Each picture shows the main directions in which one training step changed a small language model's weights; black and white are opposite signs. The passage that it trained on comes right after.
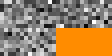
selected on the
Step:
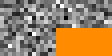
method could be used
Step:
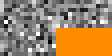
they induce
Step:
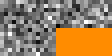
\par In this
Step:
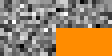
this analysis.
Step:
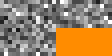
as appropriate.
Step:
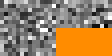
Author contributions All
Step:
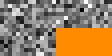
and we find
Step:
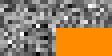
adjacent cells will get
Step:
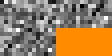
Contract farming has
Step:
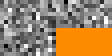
technical issues arise
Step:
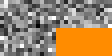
standard deviation values)
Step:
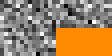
of the teachers revealed
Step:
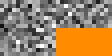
of them affected a
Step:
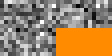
Aceh to
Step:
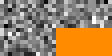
public support in
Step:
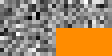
limits the performance of
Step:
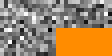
Conversely, suppose
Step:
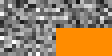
& Shifts
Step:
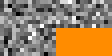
on more extensive
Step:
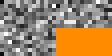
Sensing were
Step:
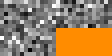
A characterization of
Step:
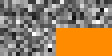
This will be at
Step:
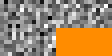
problem finding positive integer
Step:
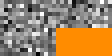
counter from community
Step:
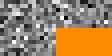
and then apply it
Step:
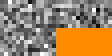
there is a set
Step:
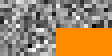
strategy of communication and
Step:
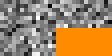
fundamental solution exists and
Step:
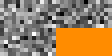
1. There is
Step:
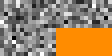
5s pause
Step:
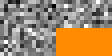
(DB) if
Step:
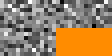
in the horizontal
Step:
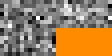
iv) able
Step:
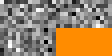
to the reinforced
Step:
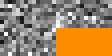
and Neck
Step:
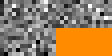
benefits they bring
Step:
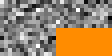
with passive
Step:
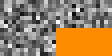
these herbal
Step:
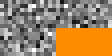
of random graphs,
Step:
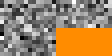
and characterization based
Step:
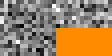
Additionally, and building
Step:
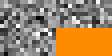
by noting how
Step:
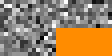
of relevance.
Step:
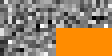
dimension by Proposition
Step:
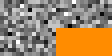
the known models of
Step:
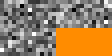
the appearance
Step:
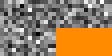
the reader may
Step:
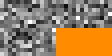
Km 0 products
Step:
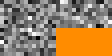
data. Finally,
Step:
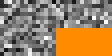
was used for
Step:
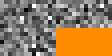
as the {\it
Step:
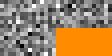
module of dimension
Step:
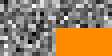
when a boundary node
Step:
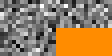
of two small
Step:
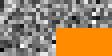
recorded by using
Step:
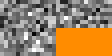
were not significant at
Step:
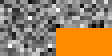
data and enable
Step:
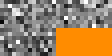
and thus the
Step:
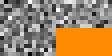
can sit still and
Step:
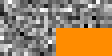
mmWaves and
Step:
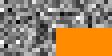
important things that
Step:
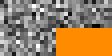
variations of the map
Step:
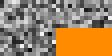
geological and industrial
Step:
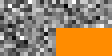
in the text are
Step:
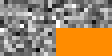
All gauge section
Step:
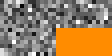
the liberal
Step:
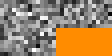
a crucial role to
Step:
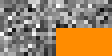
get an isomorphism of
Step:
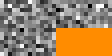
in girls
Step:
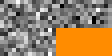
psychological stress
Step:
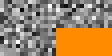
set of optimization
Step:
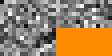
to intervene
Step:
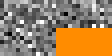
Bellack &
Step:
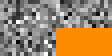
question of exactly when
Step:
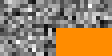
is \be
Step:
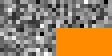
deal with the case
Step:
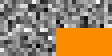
roots of unity
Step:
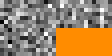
particularly empirical research,
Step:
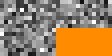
count formula for
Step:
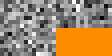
determine the viability
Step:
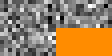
minimal fixed point free
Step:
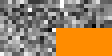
the noise standard deviation
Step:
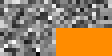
*ready*, the
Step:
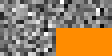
two edges, but
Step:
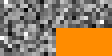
considered, more flexibility
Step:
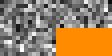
mission. The
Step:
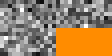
number}, is
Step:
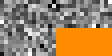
continuous.} As the
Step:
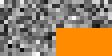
world for industrial and
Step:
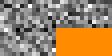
of students. It
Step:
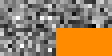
specific amount of
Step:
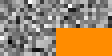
will be useful to
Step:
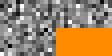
comparisons are
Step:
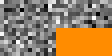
incidence of
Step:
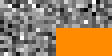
in hetero -
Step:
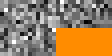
positive numbers, we
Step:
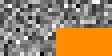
of Hodge
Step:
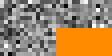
combined with the
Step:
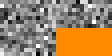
spanned by their
